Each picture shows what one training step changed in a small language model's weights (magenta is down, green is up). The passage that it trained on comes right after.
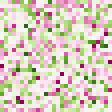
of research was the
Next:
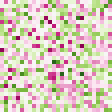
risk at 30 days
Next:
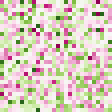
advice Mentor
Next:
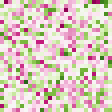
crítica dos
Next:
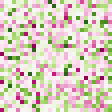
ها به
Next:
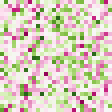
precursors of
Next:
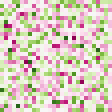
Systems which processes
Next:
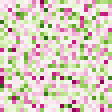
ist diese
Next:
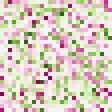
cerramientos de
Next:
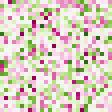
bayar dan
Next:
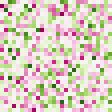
enough at finding
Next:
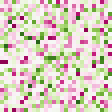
centrality of the
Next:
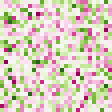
indicating a potential
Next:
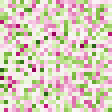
the measurement space. This
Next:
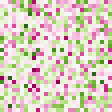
of a single action
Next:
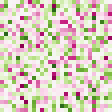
\hat{ \ell
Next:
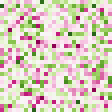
os outros que a
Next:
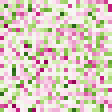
they leverage health information
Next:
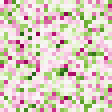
perspective that
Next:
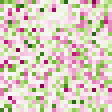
identifiers have
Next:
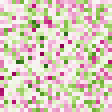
based on these three processes
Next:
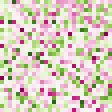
are reasonable approximations
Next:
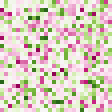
make your ideas
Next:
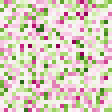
ion conducting
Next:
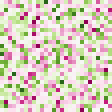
Volume 14 |
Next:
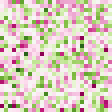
such theories will help
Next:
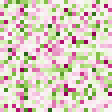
independent intelligent
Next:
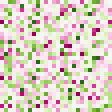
та розробки
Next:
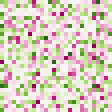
Ural and Far
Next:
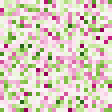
odamning ham
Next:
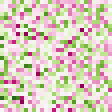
the computation. The
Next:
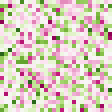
previous intervals and
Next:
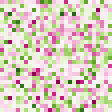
and neuronal
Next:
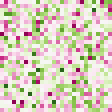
compound, into
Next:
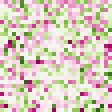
such that nodes
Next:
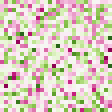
parts; -
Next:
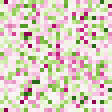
comparison of the measured
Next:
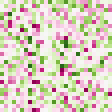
В этом
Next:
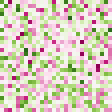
Ryan and
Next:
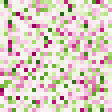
pour planifier
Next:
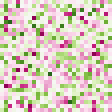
2DES through the
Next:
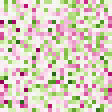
elements are introduced into
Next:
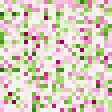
operation and efficiency
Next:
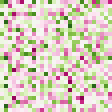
R. G. O
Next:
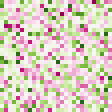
Purposes In
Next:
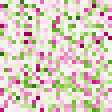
for backend data
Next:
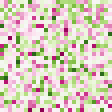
They run this
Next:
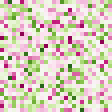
rope lengths,
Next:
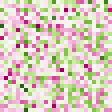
discuss the essential role
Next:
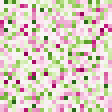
blue curves are
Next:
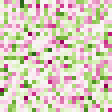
that supply chain
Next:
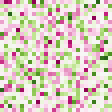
em relação ao
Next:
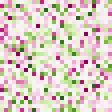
fainter at the
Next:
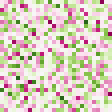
increased further with
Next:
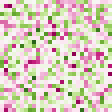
order to analyze this
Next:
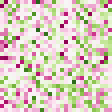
için daha
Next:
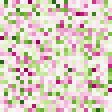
additional theorem which was
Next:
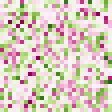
the muon flux.
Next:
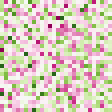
In particular, the
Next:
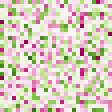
or both. A total
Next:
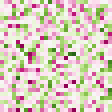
this may be a
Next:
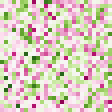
of steps needed
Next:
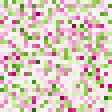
to be highly variable
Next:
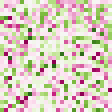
each step of the
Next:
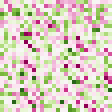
work of panel data
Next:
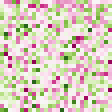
1. The data
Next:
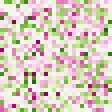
presents different levels of
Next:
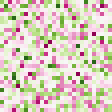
do outro.
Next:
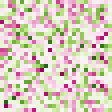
the same database
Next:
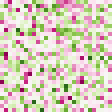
71 Informe
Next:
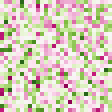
that can be used to
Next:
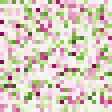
with thickness
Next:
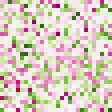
the classroom for
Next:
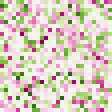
Conservative treatment
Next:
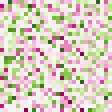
easily be seen
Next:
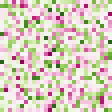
have Lemma
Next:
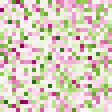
have extended the
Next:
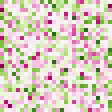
исходя из
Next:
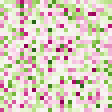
(КЗ) и
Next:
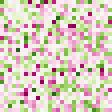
than for mesons
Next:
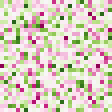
quantity that
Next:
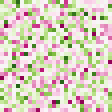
The goal of
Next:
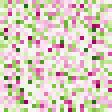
and; Davis
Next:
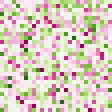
market in the context of
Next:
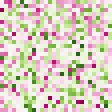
weakness, and both
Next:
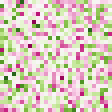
strong acids on
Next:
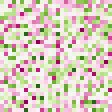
the operating constraints
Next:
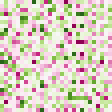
Bu hozirda
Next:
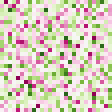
*R = required,
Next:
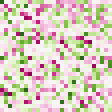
competition improve
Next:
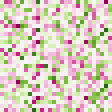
a good approximation to
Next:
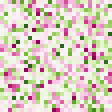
of interest to
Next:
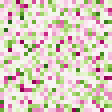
cutting room
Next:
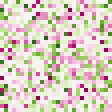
speciaal bij
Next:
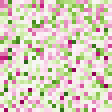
object is deformed
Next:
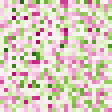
clearly see that the
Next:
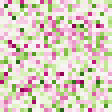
to 7 feet in
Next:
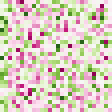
& PIP
